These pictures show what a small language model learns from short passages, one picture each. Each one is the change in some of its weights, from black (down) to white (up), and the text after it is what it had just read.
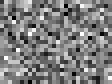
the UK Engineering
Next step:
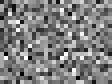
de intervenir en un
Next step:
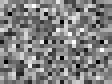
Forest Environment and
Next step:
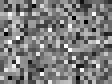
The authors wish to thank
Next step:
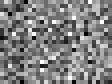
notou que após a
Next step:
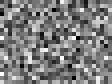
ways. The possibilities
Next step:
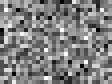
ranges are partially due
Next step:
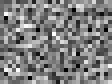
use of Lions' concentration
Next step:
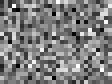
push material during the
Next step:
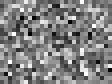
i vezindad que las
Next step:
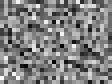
time series data and does not
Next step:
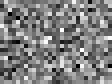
this star formation is frequently
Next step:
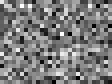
was found to be comparable to
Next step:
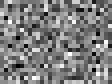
and in traditional medical
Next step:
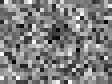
or ammonia and
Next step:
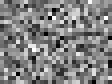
históricamente una de las
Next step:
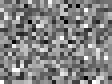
почалася в
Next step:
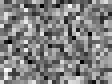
&&\delta A^{\ast
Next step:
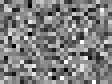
For the testing set, all
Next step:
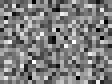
used by billions of people
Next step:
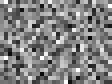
this behavior the BAMBAM
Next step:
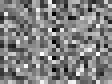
large negative coupling constant
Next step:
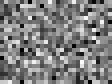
understanding existing code rather
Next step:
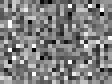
Les différentes
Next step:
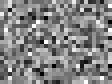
example of the previous section,
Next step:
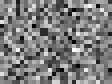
was higher in patients using
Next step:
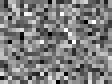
International Conference on
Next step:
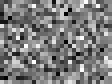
There is not even moderate
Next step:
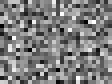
Conference on Rural Research
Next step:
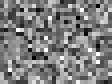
on career plan, which
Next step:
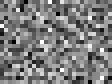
variables directly influencing neck
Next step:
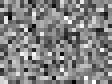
visibilité et augmente
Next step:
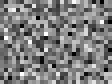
improves, increasing from 24%
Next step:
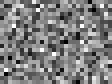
Maryam considers them like
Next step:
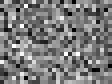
млн. або
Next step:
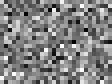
perform the metallization process and
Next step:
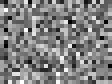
г. (запись
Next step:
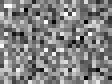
that of the linear case by the
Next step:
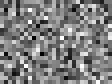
in other positions (Figure
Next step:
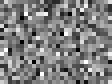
3.3 Calcul des
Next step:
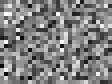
derived for the basal
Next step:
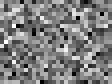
Forschung ist die
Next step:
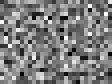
shear leads to weak
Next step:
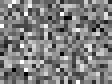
analysis. A report is then
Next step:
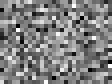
primarily designed for
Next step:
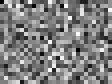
in the c.m. frame
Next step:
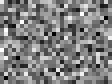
SCAN and BP
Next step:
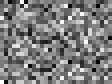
тогда, когда
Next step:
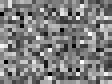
\caption{SDF may
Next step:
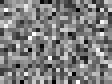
domestic work. This change
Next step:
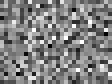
Li for reading the
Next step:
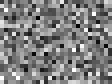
each solvent, and
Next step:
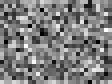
1 — Defining
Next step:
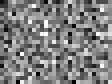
OF 'EMINENT
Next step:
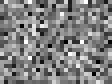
machine 4 mm
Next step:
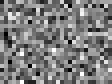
of affected populations*.
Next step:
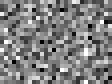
observed datasets and perform a
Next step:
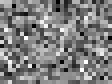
orbitals. Since
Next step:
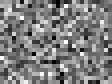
are certainly correct, there
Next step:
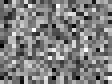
a movie named
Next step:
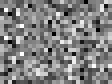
De ahí que sea
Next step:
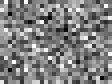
se convirtieron
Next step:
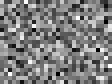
a {reduction in relative
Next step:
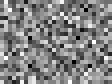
v biološkem
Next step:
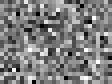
normalized input image data.
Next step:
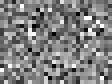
palps after the first
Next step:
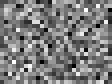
brief comment on
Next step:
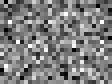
entendidos como recepções
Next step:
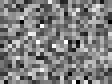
surficial bottom
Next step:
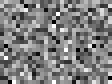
showing the greatest
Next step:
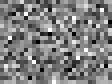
Particle flow as a basis for
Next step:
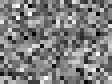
and semi urban
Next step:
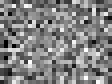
of a magnetic monopole at
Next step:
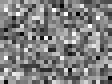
between majority and minority
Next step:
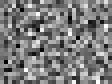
Max Planck Research
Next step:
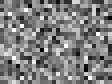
of learning. The objectives
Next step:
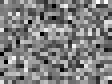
3 class VI of SD
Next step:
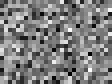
and overall radar network
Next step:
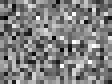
of close proximity,
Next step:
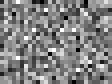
possible effect, namely the
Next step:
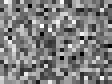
meV. The ZPL and
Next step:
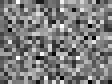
focuses on reducing environmental impact
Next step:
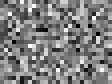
generate corrections to the
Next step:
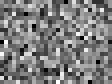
were observed at different water temperatures
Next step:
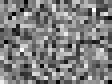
of $\varphi+M$.
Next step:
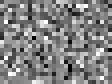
the significant values of the components
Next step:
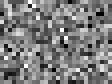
who emphasise the
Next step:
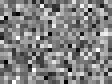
the latter is chosen
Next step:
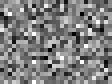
pace of life in which there
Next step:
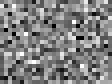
wrong even to pose
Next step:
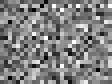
consumption) market with the other
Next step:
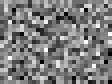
for people to check out,
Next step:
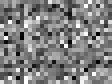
UNGÉ i
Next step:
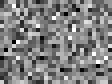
detention as a form of
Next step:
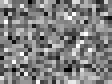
of HMAS vessels
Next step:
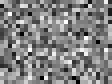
a favorable external
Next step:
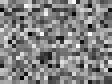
to the attacker only
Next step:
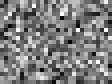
developed for weak interactions will
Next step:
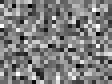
Rentfrow, and
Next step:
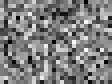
em relação a outros para
